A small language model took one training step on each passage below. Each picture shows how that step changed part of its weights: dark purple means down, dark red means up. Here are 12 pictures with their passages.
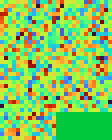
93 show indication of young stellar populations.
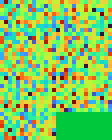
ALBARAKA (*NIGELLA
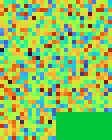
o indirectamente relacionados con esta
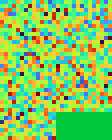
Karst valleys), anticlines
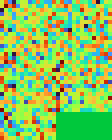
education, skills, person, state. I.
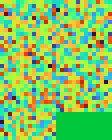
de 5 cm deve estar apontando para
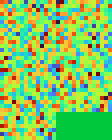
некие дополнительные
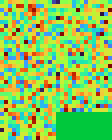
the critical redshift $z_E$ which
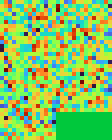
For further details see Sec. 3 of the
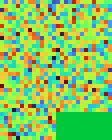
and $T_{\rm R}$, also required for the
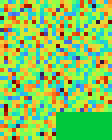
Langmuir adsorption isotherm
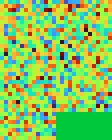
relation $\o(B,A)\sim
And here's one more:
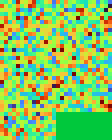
of two channel uses from $X^2$ to
